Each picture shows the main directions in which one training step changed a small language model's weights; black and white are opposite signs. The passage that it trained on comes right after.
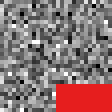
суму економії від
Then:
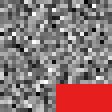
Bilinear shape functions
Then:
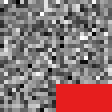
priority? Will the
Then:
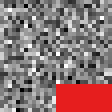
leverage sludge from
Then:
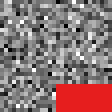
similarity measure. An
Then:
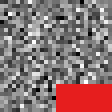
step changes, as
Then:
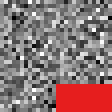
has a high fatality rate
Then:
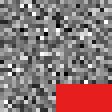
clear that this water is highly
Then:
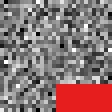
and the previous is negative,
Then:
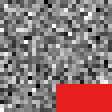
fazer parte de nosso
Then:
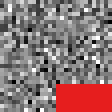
to move capital in large
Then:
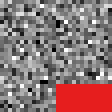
faoliyatini muhokama
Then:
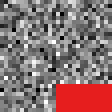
interessieren sich für das
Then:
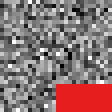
Said, Edward,
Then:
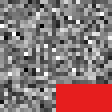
tarzda yoritishga
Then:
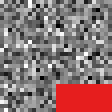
in [13] that a GAE
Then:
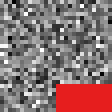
van de onderneming, de
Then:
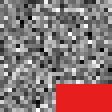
sich diese Technologien in
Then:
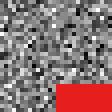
constant alternativele
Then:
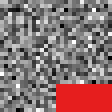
a lot of rejection which
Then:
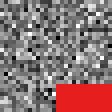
most frequently used technological
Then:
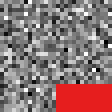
4a–d for a curing time
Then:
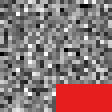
utilized. There are various
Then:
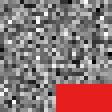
and that Mobile banking
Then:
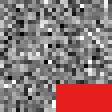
Staff metadata.
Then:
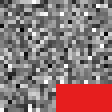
requirements for a broad
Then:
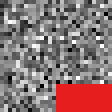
dynamics. However,
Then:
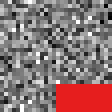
Natijada bolalarda
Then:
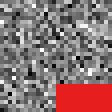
of those already
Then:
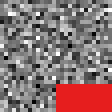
land up close and learn about
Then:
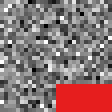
den Einfluss der
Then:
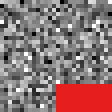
Ruiz / San
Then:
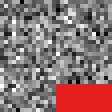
ошибки должны
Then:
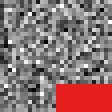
health workers themselves are
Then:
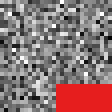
and spread by word of
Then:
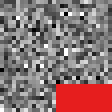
вчинок – втекти
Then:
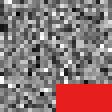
que l'utilisation des
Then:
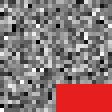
issues. Conversely, the
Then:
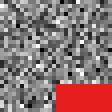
an important role in preventing
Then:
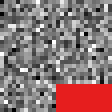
which enabled her to design
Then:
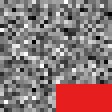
flow cytometry and
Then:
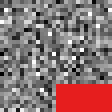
home background should
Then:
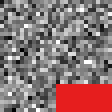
& equipment The production
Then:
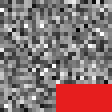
dumb-bell test
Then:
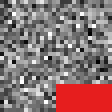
задач и методика
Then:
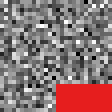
30 year period. The
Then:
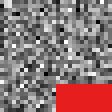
of his time in Delhi,
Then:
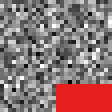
granted for the states of
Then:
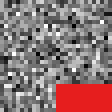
éviter la transparence et
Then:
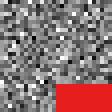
early and accurate case
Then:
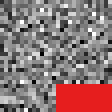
В свою чергу,
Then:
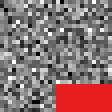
were collected. Samples were
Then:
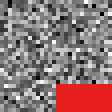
literature searches and
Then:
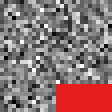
characterization of the concrete
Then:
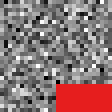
this can be challenging because the
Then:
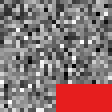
beyond, with multiple
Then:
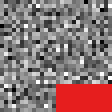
are required to perform validation
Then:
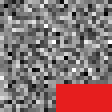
maximum value between two
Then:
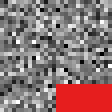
have damaged approximately
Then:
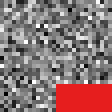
a respected *auteur*
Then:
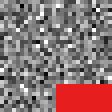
it with economic growth to
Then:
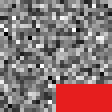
research, low and narrow
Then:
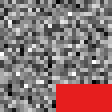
à tração na flexão de
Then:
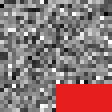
läßt sich vom
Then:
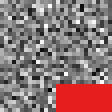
adopted in the study was the
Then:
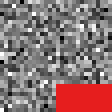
the name of St.
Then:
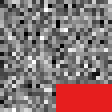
sin más trámite con el
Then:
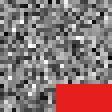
y Humanidades Sección:
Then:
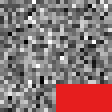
as Hole Transport
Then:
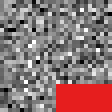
states of the country and are
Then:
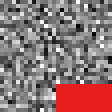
of scientific literature
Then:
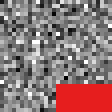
- Bilgi Kodlama
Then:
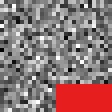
belgilang - ❖
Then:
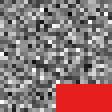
cramp" (participant
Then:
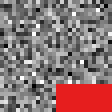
government sector, having
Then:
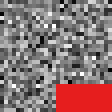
by uncertainty, value
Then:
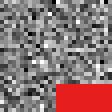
Parrandalar ratsionida
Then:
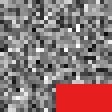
indication because, out of 157
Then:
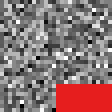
elita bilan bir qatorda
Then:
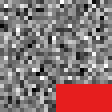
by the arc LEM and the
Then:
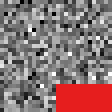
information technology development, and it is
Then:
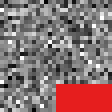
антрополога М.
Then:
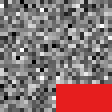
Pharmacy, Sebha
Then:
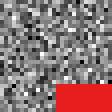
muammoga oid
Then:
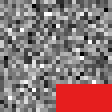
статье проведен
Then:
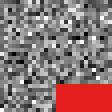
regarded as a manifestation
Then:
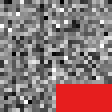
3. Neuffer,
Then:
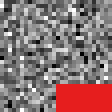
extraction solvent is vital
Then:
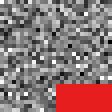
Roberto's bar, a
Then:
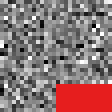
to repeal laws on the
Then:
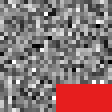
in the lamina propria but
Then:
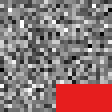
в Західній
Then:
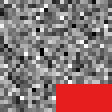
free T₄) to
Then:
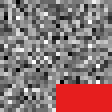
та суспільства в
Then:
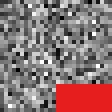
jasmine leaves
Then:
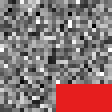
no puede hacerse
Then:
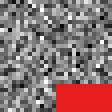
mais prevalentes em cada uma
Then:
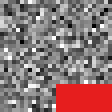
work, learn from each other, and
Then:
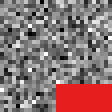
debido a su buena
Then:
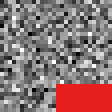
Metode Penelitian
